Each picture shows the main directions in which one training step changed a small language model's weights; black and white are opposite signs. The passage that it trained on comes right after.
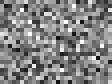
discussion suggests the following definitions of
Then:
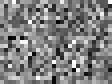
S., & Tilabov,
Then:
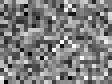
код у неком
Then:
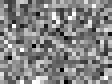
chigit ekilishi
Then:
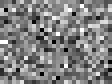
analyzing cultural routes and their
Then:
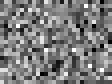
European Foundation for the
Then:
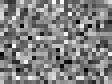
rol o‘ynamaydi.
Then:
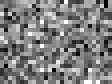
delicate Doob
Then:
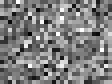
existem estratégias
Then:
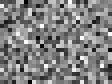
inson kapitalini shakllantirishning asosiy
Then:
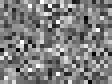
process, we utilized multiple
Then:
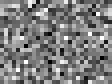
\alpha -\tau(q)
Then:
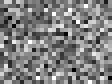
/ Д. Сурдель,
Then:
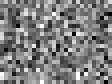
of Richard Guy's
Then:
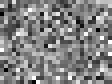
irreducible and smooth. As a smooth double
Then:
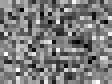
too costly in CPU
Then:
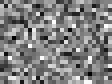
Ab5 category with a generator.)
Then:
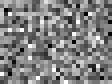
neutron star's surface, but is
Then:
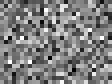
operation. \begin{table}
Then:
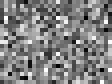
that $I_{j}$ is generated
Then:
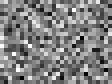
in an efficient manner like Discrete
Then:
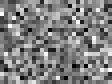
thank the anonymous
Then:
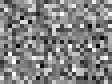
vodili tudi v
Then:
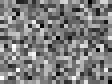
como la inmigración o
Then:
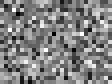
two-moment schemes with
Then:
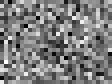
» ne rapport pas un
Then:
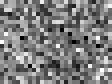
present an analytical investigation of the
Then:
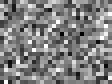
bir yosh kichikroq
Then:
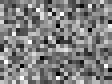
due to possible overlaps with the
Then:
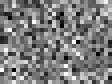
known (for example, a
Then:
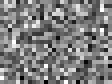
$\Sigma$ be a set of map
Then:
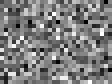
of motion originating from simple
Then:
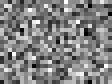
finitely generated abelian group (written
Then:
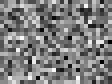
no wide extensive search for
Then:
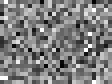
is either a closed curve or a union
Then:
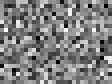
$|\Psi\rangle$ is expanded
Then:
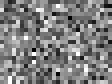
real time for predicting the risk of
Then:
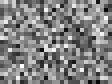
and an appropriate coordinate system). From
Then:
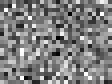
Лекена. С
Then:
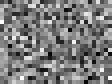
as a constraint for the support function as
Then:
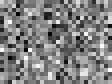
ve hükümünün
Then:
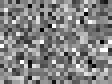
centers on one edge per unit
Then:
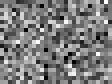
como causa fundamental de la
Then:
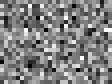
will be rational in ${\textbf z}$.
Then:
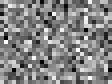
is rather expected to affect the initial
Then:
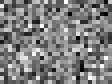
less than 200 (spanning only
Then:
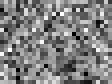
the beginning of Section $3$.
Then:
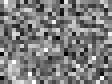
an embedding of the complete graph
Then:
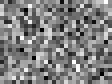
clear proposal to use the
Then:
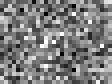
study the profitability of providing
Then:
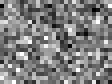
mo'rt buzilishi
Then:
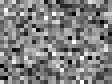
The previous CMD-2 measurement of
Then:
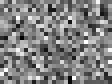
and Technology*, 163:
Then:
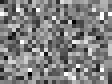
the perspective framework, developed in
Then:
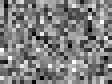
eigenvalues of the Google matrix may
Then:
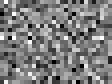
atividades por meio de
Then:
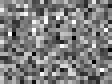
LHC14 for the following {\it
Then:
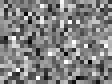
uso no cotidiano e
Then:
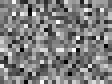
*Marine Pollution
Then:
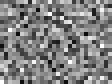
can help bridge this gap by
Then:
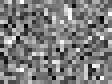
структур на основе
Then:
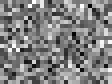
with respect to the change of the object
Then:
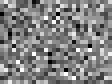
a gizmo above the model,
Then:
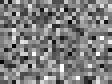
**Fig. 2 :** Comparison
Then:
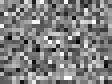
{(the entity referred
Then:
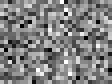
de eerste plaats
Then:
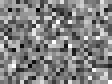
between -1 and 1 and has been
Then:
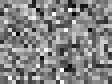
with Hardy-Sobolev
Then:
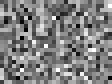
remarkable contrast, a quantum
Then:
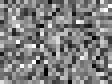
of CFC Tiles
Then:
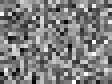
que les doigts de la
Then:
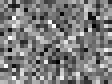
3 of Samarkand State
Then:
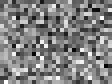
Title, authors and addresses
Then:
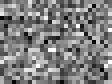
\phi & \text{ if }
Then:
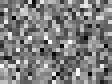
on a set from [3].
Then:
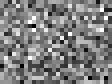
and 10 second dwell time.
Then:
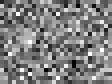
null is provided in the Web
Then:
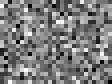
Gueye PD, Toure
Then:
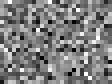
massa, foram observadas variações
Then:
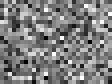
of definitions. To my knowledge,
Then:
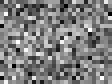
are generalized left-eigenvectors
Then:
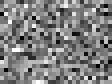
holda yaratish uchun bir necha
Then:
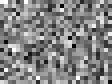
NAVLARINING TUP
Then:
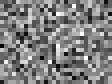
Similarly, the graph with a
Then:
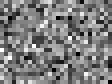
Xalsted (Alfred
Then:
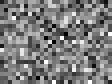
Desember 2019 Hal.
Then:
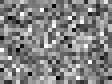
richness, formality, and
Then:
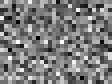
з ООП, які
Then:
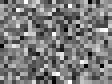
in equation (\ref{x3}).
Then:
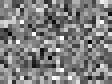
detalhado. As
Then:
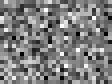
„terrorist group” is
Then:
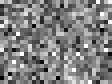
could be thought of as a
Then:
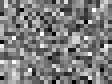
eigenfunctions of the angular momentum operator in
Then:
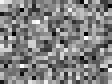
Falschinformation in der
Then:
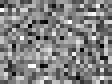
juventude: “A
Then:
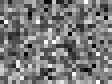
computation of the quark mass dependence of the
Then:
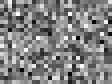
в фазу начало
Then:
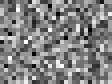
the attractor at $\infty$
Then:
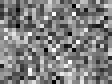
of the writer, the polarization of
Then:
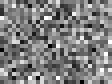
we can draw a conclusion that the
